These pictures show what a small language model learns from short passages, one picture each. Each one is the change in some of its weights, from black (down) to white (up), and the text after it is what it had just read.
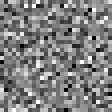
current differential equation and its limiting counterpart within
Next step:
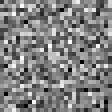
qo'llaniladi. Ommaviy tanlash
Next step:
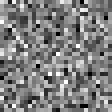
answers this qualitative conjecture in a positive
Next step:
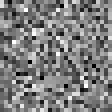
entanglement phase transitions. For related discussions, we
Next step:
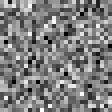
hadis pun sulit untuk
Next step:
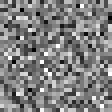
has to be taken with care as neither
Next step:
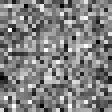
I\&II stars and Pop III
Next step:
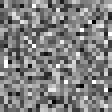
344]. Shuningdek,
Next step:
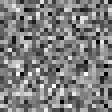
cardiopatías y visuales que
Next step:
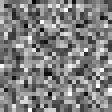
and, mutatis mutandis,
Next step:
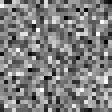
kick by RF error severely
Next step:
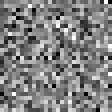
бу билан эркак ва
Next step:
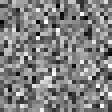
reported by the authors. \end{document}
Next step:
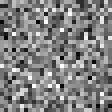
finite maps. \end{theorem} The construction
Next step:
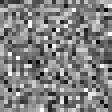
primes. Let $p(m)$ be
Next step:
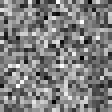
dependency structure. We note that our choice to
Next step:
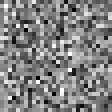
to solve the problem of supplying electricity
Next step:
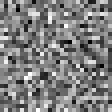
to investigate the complex laser-driven
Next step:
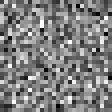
\rT_\lambda, \] the connected
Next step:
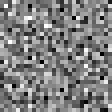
$\alpha = 0$ and $\beta =
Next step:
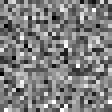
theoretically for a long time that one
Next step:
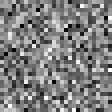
edges in $(n,\chi)$ are determined by
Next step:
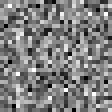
qilingan ionit chinni
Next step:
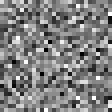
O~{\sc{vi}}. During
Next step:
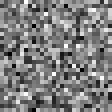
have only simple factorial as the arguments of the
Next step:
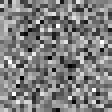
triplet state. However, our previous study on
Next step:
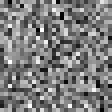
mais é do que o direito de todos
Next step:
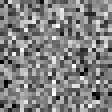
nonlocality becomes narrower around
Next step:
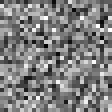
obtenção do título de
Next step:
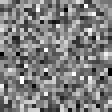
exact by \cite{levinemoving},
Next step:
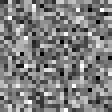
Ш.М. Мирзиёевнинг
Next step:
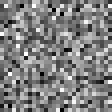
Bruss, Phys.Rev.
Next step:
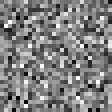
prévisibles. Elle
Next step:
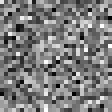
врахуванням культурних
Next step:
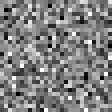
the game with $N>4$ cards
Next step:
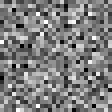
completata la pulitura con
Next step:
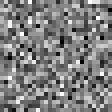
argument follow for the axial coupling to
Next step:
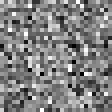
insulating phase at filling factor
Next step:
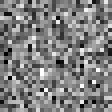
(see [44] and Theorem 1 below for
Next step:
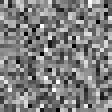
interesting since all the flavor observables, namely the
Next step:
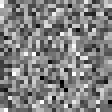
attached, with the deck transformation
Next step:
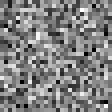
scientifique du MPO pour
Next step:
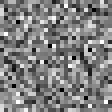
be nonsingular Smale flows on
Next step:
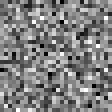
turėtų būti
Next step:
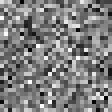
any sufficiently smooth function $f$. In particular,
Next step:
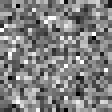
ordered template in the QLL structure that
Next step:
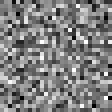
the vertices in the closed neighborhood of the vertex
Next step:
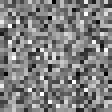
distribution; \item $G\bar
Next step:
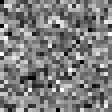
certain value given the value of another variable when sampling
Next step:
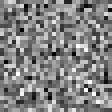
ions (in particular \oiii\ or
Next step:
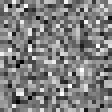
is repeated several times for each query.
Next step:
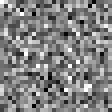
tugallanib, 30-may
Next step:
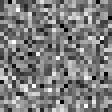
preserved when $\eta=\eta_0,$
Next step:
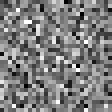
deceleration are negligibly short in
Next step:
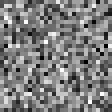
$p/n \rightarrow \gamma
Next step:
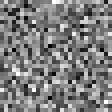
that is (\ref{bar-num}) in
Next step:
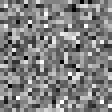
to'g'ri munosabatda
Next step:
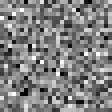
a negligible truncation error for these
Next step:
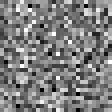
lozim bo'lgan miqdoriy
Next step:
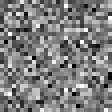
изменяется основательно.
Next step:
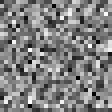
olgan tadbirdagina har bir
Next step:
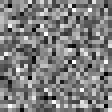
and the classification technique that explained in Section
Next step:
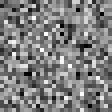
two leads as follows: $G_P =
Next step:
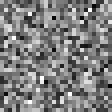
que contribuíram para a realização deste
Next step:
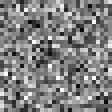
to representation of the permutation group
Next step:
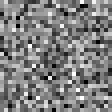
of the following SDSS target categories identified
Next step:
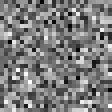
las situaciones que viven sus
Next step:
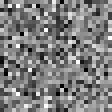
the \name{} agent can shut down
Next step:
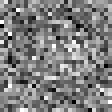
публичная ответственность
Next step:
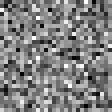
scheepvaart leeft. Indien
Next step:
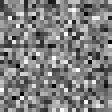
distribution. Figure 3. Evidence for the
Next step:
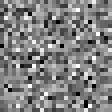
níveis de instrução e situação
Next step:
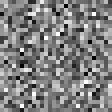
olması halinde (çevre
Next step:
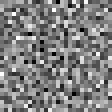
self-gravity and magnetic field parameters explicitly. It
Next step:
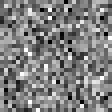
most $d$, iteratively, and removes
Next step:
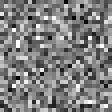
derivative is given by \( D_{\mathrm
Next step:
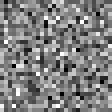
Conditional Subgroups* | Billing
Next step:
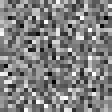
contiguous relations and solutions.} \medskip
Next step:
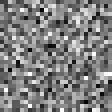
that \( \vec\mu \) satisfies conditions
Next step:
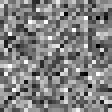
забезпечувати ефективність
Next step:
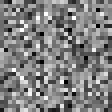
keladi. Ushbu hodisani
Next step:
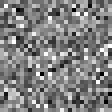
that ingoing boundary conditions should be applied at
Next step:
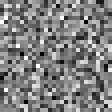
qirilib bormoqda,
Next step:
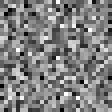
умови невизначеності,
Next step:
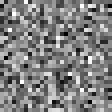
staff, patients and users.
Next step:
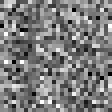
method has been used in many graph sampling
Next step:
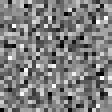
foliation of $(M, \mu)$.
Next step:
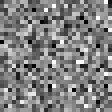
Қодиров 2016 йилда
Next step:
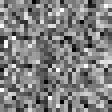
como de forma, que para el caso
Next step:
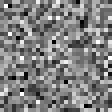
the adopted $U$ filter. In particular,
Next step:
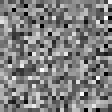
the existence of strongly $q$-convex spaces
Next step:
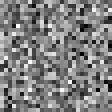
outage, \\ load shed, and
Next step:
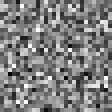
interference from accumulated errors at the
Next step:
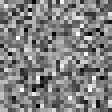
University, Sakyo-ku,
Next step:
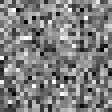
graphs of high girth due to
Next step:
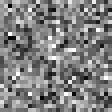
вивчення громадської
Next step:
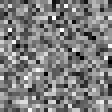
қилиниши ва унинг
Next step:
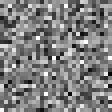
certain specified K-theory. To this end
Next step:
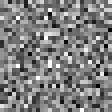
orbit equivalence between $G \actson
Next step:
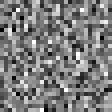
e da Gerência de Perícia
